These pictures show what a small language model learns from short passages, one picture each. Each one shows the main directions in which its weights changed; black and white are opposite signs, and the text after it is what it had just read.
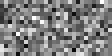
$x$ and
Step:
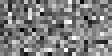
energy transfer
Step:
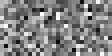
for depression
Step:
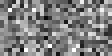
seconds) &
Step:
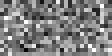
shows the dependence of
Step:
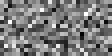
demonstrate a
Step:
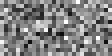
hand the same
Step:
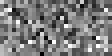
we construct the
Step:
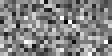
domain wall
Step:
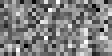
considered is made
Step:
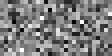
equation equals to
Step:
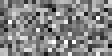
by a smaller
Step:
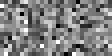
number of doped
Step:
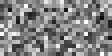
\over N} +
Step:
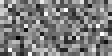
the limit of $\hat
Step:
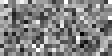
first part of the
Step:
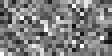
$T$ and
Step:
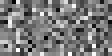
The details
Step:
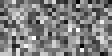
do not fit very
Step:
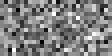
is an even number
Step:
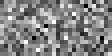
of Cyclic
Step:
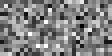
between magnetic field and
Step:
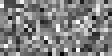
AdS space,
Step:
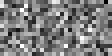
the SCDM
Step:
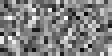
the overlap
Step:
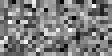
to steady state
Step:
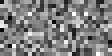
the Center for
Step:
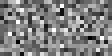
distance. Under
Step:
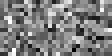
\g \cong
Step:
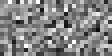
referred to
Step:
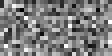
The NSR
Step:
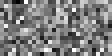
$\tilde h\in
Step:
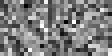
\leq p$. In
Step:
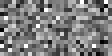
This is shown in
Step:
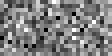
of the UC and
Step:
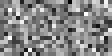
enough to see that
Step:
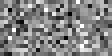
leads to the
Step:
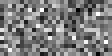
been licensed
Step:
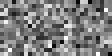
be discussed in
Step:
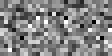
quadratic character
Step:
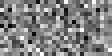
acting on
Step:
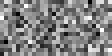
for other values of
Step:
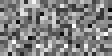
are unrelated,
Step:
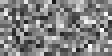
full set of the
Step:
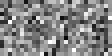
present a comparison
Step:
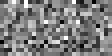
with respect to the
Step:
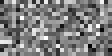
the products of
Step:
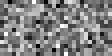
The slope of
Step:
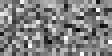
group introduced in order
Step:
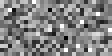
algorithm, an
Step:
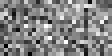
small finite deviation
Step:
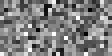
can be obtained with the
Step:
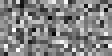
perplexity is
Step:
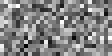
reconstruction and
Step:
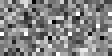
viscosity in
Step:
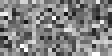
test the algorithm because
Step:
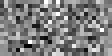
the definitions of
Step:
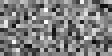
book not
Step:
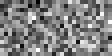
of the densities
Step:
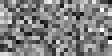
$X$ can be
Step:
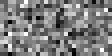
we have assuming
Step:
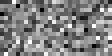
We can use the
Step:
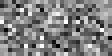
$f$] This
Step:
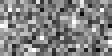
Player 2
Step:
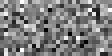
structure of the low
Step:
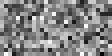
locate off
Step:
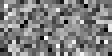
E = \langle \
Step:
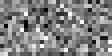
have both high hole
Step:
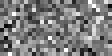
we only consider cases
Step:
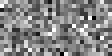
as misalignments
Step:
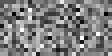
allowed, and the
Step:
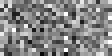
large increase in line
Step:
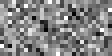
$H$ and the
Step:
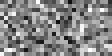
clear module
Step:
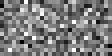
uniquely determined
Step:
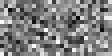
curve $D$
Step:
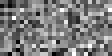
in Fig. 6.
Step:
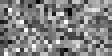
assumed to consist
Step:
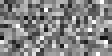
difficulty of
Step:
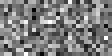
approximated by a
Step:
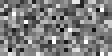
model used to generate
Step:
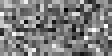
QS field with
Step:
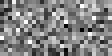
we see the following
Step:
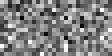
saber qué
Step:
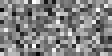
polarization of the
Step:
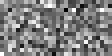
\cdots & \cdots
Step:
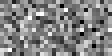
original, we
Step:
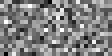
number of sites on
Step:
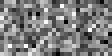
s=3 for
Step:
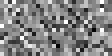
for $\mu \neq
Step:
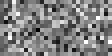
and allows one to
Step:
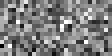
the southern
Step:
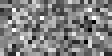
A two-phase
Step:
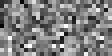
consequences of
